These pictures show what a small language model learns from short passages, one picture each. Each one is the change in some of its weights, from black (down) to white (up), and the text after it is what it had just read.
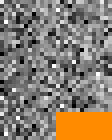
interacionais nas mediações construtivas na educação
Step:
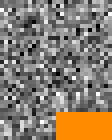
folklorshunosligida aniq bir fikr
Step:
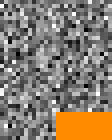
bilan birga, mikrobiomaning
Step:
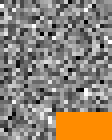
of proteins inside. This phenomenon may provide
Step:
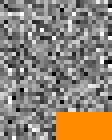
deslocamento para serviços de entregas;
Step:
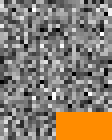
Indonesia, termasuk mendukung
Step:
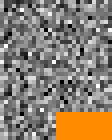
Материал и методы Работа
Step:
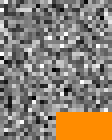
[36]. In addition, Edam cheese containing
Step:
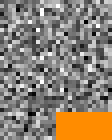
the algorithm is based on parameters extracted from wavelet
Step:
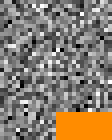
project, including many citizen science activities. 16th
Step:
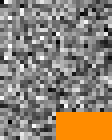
laboral es producto de una enfermedad
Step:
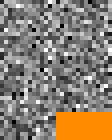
nicht für überflüssig, an seinem
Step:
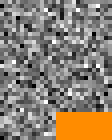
à sociedade. Não se deve jamais descartar
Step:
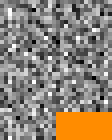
H ₀₃ Rejected H
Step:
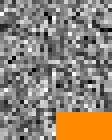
dots. Another successful approach to suppress Auger
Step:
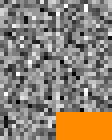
был указан для Бутана,
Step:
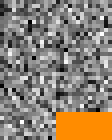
Repeated testing of an aeroacoustic application
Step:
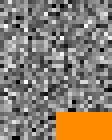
навыков, то есть должна
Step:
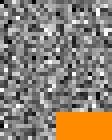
the end of 1973, the outstanding
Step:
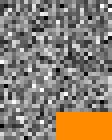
places of 'newness-value' which appear
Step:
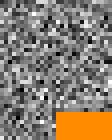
regions and the latter begin to establish intensity of
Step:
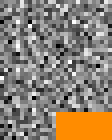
Autumn to explore if and how they may
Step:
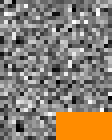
the manufacturing stage; however, the environmental burden can be
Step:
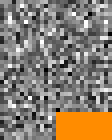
conducted the literature search and coded the studies.
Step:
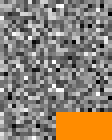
допомоги сім'ям при
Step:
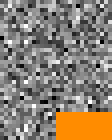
Burnett was an influential figure in the
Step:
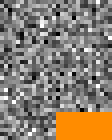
and aid in timely tool replacement before its
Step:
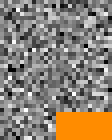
досвіду та використанням
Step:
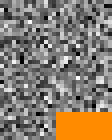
na lista de temas que recorrentemente
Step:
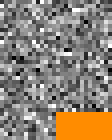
musiqa madaniyatining rivojiga katta hissa
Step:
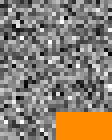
Зупанець І. А.,
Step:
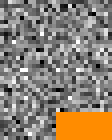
брака. Таблица 4
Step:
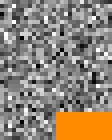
of CaO-Fe₂O₃ binary
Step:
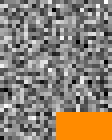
ha & 1.94 t/ha respectively. The average
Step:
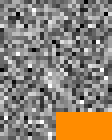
vakolatli davlat organi, shuningdek
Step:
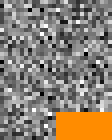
et de développer un système de
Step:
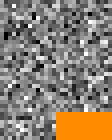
професор кафедри кіберспорту
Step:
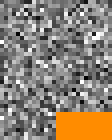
Based on visual observations, Von Post [14]
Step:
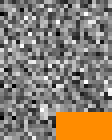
SM grid consists of $N = 4$ to
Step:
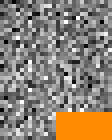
developed for the simultaneous estimation of the
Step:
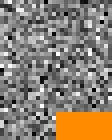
техники. Именно с этого
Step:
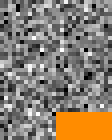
of implementing these actions. The risk reduction actions may reduce
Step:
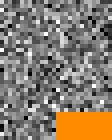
to be more productive in carrying out their
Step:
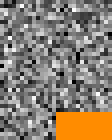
(N_2) inspeksiya
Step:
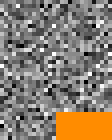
und Technologie, eidgenössisches
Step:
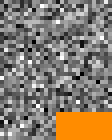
by using a single faster painting algorithm. Moreover,
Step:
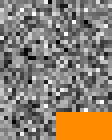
alohida minikesma yoki keng
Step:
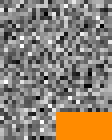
Установлено, что к середине
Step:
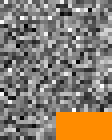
условий и факторов производства [8].
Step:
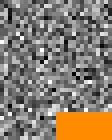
from doing nothing to joining legal activities,
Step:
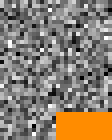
como jogo de tabuleiro sobre o processo de
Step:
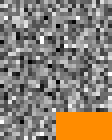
the country. The Court identified widespread
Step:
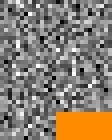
and it can be considered that they were fed ad
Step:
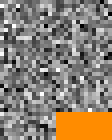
[4]. Fanworms are mainly sessile
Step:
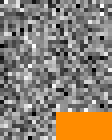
of 11.02 (standard deviation
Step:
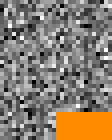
Встановлено, що часник є
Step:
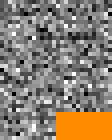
as **Continuous Deutsch
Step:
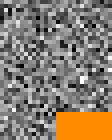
gelant leurs financements. Les auteurs
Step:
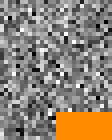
electronic equipments, toxic industrial waste.
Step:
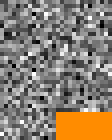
дыскурс" да выхаду
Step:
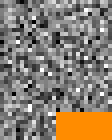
examination, we distinguished three different phases of
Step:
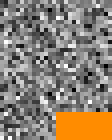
Otsu Y, Nishimura T.
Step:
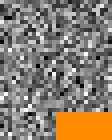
scientific circulation for the first time.
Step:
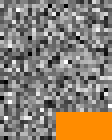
mumkin. Sog'lom ona ari
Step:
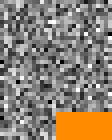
no total, considerando-se algumas
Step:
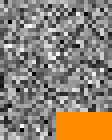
M. Legal Language. Chicago:
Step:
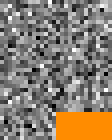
of the existence of the virus based on information from
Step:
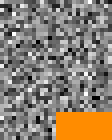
va turli ijtimoiy vaziyatlarga moslashadi. 3.
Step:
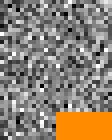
treatment revealed the following changes. The study of the
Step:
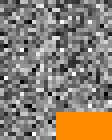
المتشدقون فمن
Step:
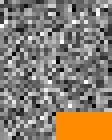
the knowledge and awareness of learning disabilities among teachers of primary
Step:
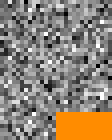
in the Security Council. This would be an
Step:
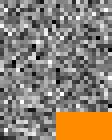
lacunes constatées dans la gestion de
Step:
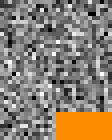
strong Western influence. Korean students who were
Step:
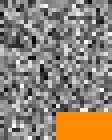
is believed that there is a raised
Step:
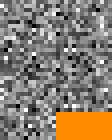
application of implant-supported removable
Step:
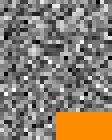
сфинктера и клинического
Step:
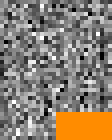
values of pressure in the reaction volume Fig. 4.
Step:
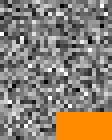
than anyone could make by themselves.”* Data
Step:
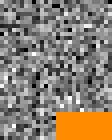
tezligini va haroratni nazorat qiluvchi
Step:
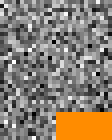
Latvenergo TEC-2 PP compose
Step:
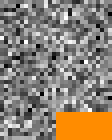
amalga oshirishga oid Davlat dasturi qabul
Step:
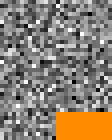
limitations stipulated under the law,
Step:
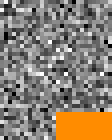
Британії [18]. Як і в
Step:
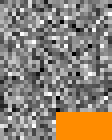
entrada como la de *blih*,
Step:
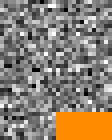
координат S и μ в
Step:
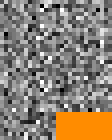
de renforcer les partenariats avec les
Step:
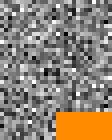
lo manifieste en esa gesticulación como
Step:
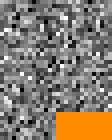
kwestie, najbardziej
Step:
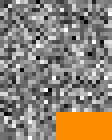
bentuk artikel maupun buku
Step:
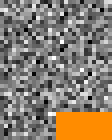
А.С. Нестеренко,
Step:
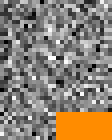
of a MIDI 2.0 Device
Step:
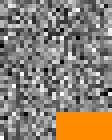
beam pointing instabilities on the basis of measurements
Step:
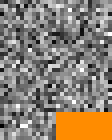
fix these problems, e.g. using a higher
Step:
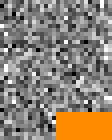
tween20, glycerol,
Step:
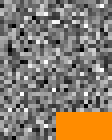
to be broad ranging. However, my primary goal
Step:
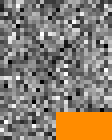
Fig.6. Data and best-fit for the
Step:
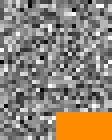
experiment was conducted using GA₃ at 0,
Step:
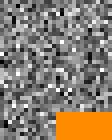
pokazatelej saharnogo
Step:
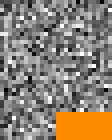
21] Отже, ефективність
